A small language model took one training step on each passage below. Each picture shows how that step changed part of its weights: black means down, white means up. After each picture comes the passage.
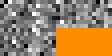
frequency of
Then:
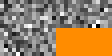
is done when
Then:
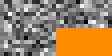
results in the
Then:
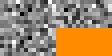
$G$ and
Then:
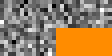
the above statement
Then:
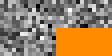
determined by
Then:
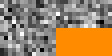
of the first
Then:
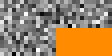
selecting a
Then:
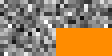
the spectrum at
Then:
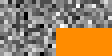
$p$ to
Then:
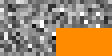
positive, and
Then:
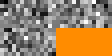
we performed
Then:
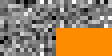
leading factor
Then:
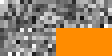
gluons and
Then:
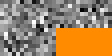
among other
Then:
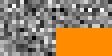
but not on other
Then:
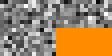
$\kappa$ in
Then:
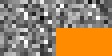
= , height
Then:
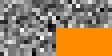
sampled depends
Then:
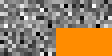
overlap between
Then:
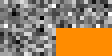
computation that
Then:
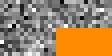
using the SM
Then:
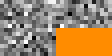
spectrum for
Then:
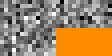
extension of
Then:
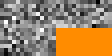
production of
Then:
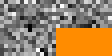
This is the
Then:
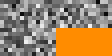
$\lambda \neq
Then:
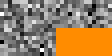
case of this
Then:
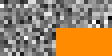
particle is in
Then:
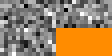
recently observed
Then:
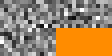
A and B
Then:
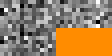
derive this
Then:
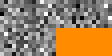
it is so at
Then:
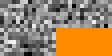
n}$ is the
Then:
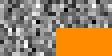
if $p
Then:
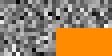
through Quantum
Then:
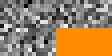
produced in
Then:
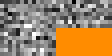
to be the
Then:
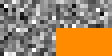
shaded region
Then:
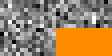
last approximation
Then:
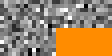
if it lies
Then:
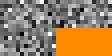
it is found that
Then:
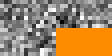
Here we have
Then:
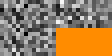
to various
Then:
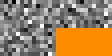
Z} \is
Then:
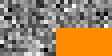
of the algebra
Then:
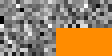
presence of the
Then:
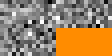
pressure is
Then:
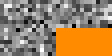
\\ Now consider
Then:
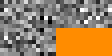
character having no
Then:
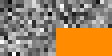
a formula up to
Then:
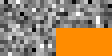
\\ NGC
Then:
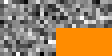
matrices we
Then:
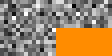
\lambda \neq
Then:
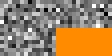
measurable functions
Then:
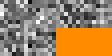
the reference system
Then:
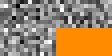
and edges
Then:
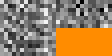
the new state
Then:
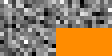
\par To obtain
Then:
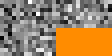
assumed the
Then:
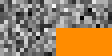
space, so that
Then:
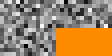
The morphology
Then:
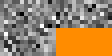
an upper
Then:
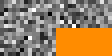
is appropriate
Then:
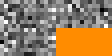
is the number of
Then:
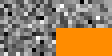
} This will be
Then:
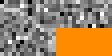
In particular, since
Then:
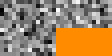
studies in
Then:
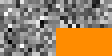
of a dynamic
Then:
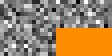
simulations are
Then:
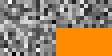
mechanical mean
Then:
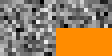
based on an
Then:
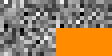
is not dependent
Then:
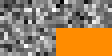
linearization of
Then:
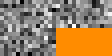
of bit
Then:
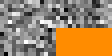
of the known
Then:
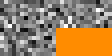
into account
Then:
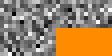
excluding the
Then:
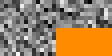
were filled
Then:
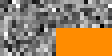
a continuous function on
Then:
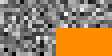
results can be
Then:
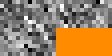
a set of
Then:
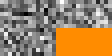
both zero and where
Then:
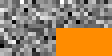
magnetic fields
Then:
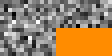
then propose the
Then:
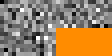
effect can be
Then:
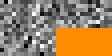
sense of the
